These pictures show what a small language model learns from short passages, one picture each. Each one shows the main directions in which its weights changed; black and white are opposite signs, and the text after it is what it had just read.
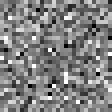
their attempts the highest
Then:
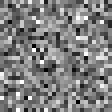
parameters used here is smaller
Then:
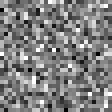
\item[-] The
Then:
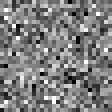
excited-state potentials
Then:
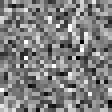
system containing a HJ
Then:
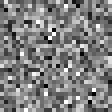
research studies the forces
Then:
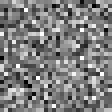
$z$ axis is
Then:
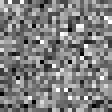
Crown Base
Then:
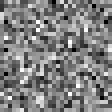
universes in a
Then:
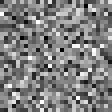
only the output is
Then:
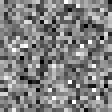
the skills of interpreting
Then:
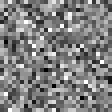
structured fermented
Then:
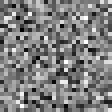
education is able to
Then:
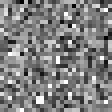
maximising sustainability in the
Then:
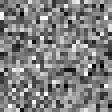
is notable for the
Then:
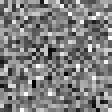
United Kingdom
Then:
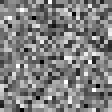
the fecundity
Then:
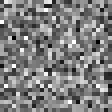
from the physical laws that
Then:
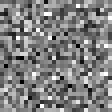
to the air quality
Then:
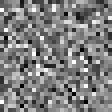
\hline \hline
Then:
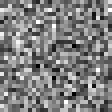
for Theoretical Physics\\
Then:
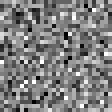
for various $x$
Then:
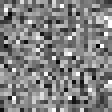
T). Hence, at
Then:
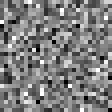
components. The described type
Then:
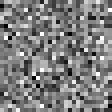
and parity symmetry
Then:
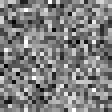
An upper bound on
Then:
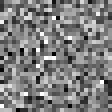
with minimum costs from several
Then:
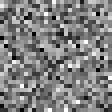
with pencil beam
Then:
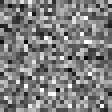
is influenced by its
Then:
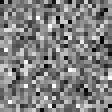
which groups programs by their
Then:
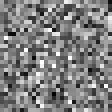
the mechanism of its
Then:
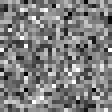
shed light on their
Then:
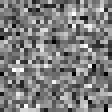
of our experimental results for
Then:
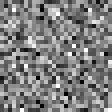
survey of $200$
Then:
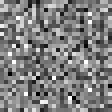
compositions and their
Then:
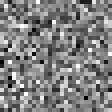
De Walsche
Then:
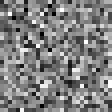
even change their attitudes.
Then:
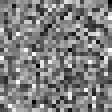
the experiment. By using
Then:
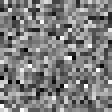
of topical GCS
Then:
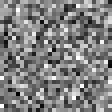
the female cyborg
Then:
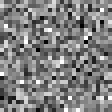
and have sufficient income,
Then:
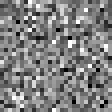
utilized for patients with
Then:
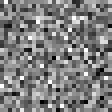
research project, which is
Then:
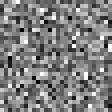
reserve. So both
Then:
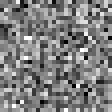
stability increasing “from water
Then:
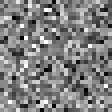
taken to improve their
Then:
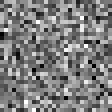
in the same ways already
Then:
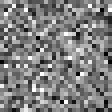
and the Higgs scalar
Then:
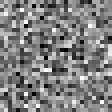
locked to an
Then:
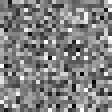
bias error (from frequency
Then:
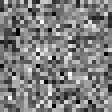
of the triangle
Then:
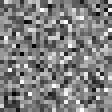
exploring the ideological
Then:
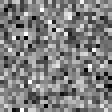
These selection criteria are obtained
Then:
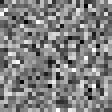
only by the system's
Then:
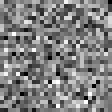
the system is managed
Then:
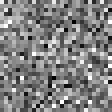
regions such as the United
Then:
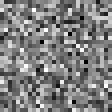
in various forms of
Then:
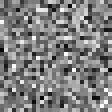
jet prolongation of
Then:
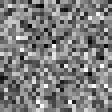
dimension operators of a given
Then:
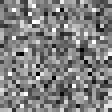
have their own quark
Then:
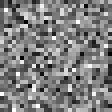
use participatory tools
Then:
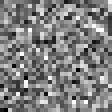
the test used is the
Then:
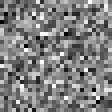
our thoughts, ideas
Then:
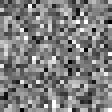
5 hours/day 28
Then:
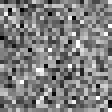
transition in the fractal
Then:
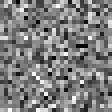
resistance dominates heat
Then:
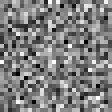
Here we introduce the notation
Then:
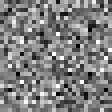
$\pmp$ with
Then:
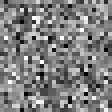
hardened wire was
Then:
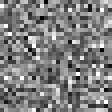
and stylistic
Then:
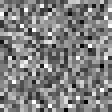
has two notable
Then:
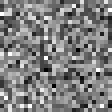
key modifications to
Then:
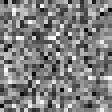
diagnostic system, based
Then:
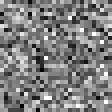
is outlined to check
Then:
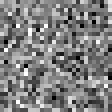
¹Department of
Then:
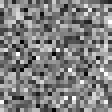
subspace techniques for
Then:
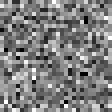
rating scale was
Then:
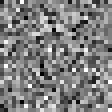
M.S. is
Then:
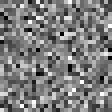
its processing first holds in
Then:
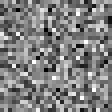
light curves produced by the
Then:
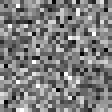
experimentally by integrating the
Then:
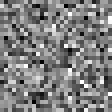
taste and
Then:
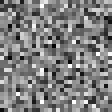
CCC is positive in
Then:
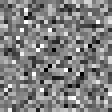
address the barriers to female
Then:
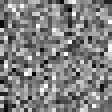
HPC resources, followed
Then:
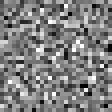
universities has become
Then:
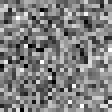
searched without applying
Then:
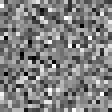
one would like these
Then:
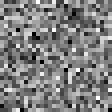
on this phenomenon see
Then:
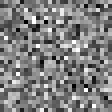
use. Notice!
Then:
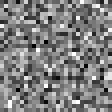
organisms that could potentially
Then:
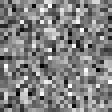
images. Leveraging
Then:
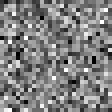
Poissonian count statistics.}
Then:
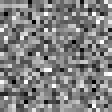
are recommended to focus on
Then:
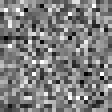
optical Bloch equations
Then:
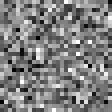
the important parameters for
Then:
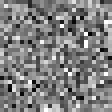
life insurance
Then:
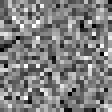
(information). All
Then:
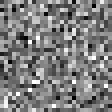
occupied entries of
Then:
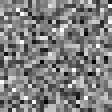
amino acids
